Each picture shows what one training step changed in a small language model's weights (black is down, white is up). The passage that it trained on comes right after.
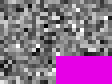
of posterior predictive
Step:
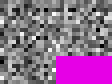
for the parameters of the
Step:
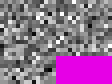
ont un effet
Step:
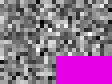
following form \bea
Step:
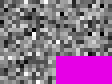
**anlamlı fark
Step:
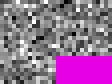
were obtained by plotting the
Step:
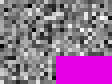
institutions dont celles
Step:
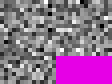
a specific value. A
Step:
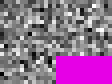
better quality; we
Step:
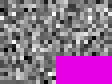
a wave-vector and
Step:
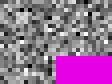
temperature estimated from the specific
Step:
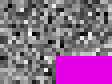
Candidate of
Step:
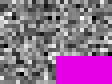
de una tesis
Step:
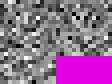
laser beams finds
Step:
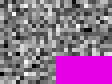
la construction de ce
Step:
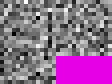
que viria a ser
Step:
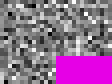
are presented to the neural
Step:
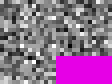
observable can be evaluated
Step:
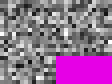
on the health of the
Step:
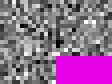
qualidade de vida
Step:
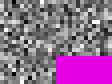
through secular evolution. The
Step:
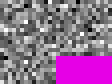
broken down into
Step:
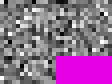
: les universités du
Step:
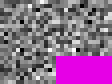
the same range bounded by
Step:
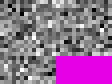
professor Muxsiyeva
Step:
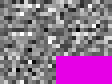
AFM background
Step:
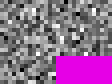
qondirish, energiya
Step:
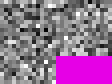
(b) Figure shows the
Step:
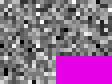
modelli di riferimento
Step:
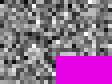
Модерно е
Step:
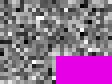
the typical sign but not
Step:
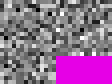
V_g \simeq
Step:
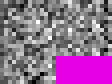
maqsadida dars
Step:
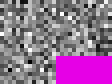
totally transparent
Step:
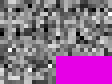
of the different algorithms
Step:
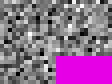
the ionization near the
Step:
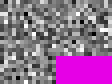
стремление к
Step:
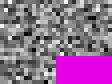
the global reactor
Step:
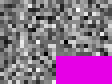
persistence to maintain
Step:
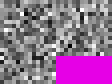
bahwa SIP
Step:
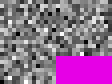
der zentralen
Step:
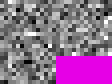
thresholds in the
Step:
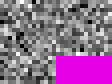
the RAVE
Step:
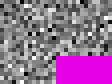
a function of $q$
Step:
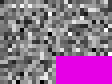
generation FinFET
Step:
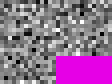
the compact stars will not
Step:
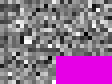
$\Omega_x$ are
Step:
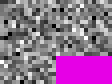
(when $\sin
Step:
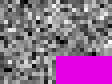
of domain 2\\
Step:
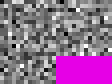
be such that all low
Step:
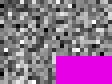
ficaram com
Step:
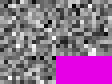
no tan evidentes de la
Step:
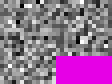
$\phi$ coefficient
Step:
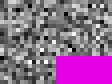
of the questions to be
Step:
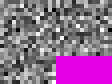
de ce crime :
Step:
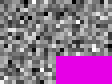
in vulnerability analysis
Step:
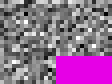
not introduce a large
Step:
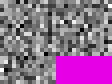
kota Kupang yang
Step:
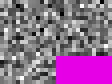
is a perfect
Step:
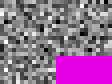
the microscale.
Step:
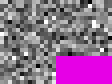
birinchi darslarning
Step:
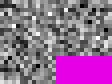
the quantum theory. This does
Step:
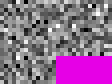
locomotive and
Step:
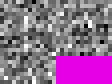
una media de entre 2
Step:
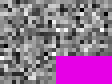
de composição,
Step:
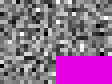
exact de paysans
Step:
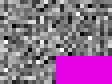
\affiliation{Department of
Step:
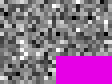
prevista en el
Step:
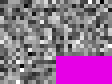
that the unsigned
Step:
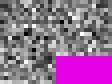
the four observables, and
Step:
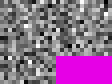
background amplitudes.
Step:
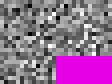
to the damping
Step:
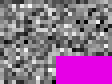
not bound by CFL
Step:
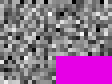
in view of quantum
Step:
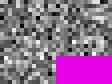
eslab qolishi va
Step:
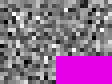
the fit, and the
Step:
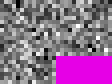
evitar que el
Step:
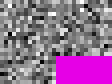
dies Ihre
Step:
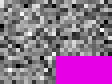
University of Padua,
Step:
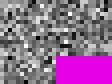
quantum resources.
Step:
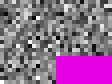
a ferromagnetic
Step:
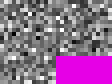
late evolutionary stage
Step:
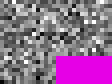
barcha masalalarni hal
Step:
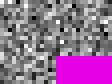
hacer mención
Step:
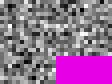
the Nyquist frequency
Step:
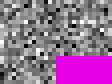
cuadro II se
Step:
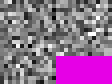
order to benchmark
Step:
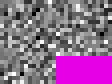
for scalar field (or
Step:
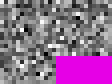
a tecnologia
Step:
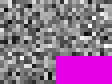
to describe a {\em
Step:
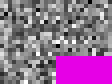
classi di solventi:
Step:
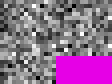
теологию, и
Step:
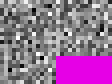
servers zelf In
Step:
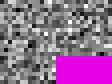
pattern of the
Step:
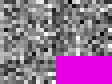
precomputations are
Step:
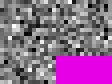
the integer one.
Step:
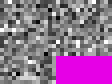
patas” para las
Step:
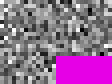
a antisymmetric or
